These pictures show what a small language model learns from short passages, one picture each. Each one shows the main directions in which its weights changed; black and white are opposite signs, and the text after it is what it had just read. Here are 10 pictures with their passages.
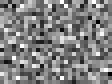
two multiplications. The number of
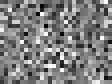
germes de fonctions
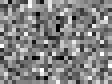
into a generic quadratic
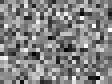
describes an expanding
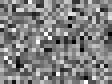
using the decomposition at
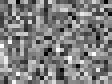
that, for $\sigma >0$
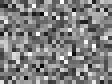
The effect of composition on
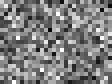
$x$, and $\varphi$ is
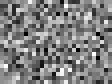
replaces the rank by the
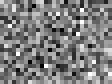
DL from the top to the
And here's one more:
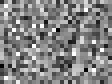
we obtain a subgraph of
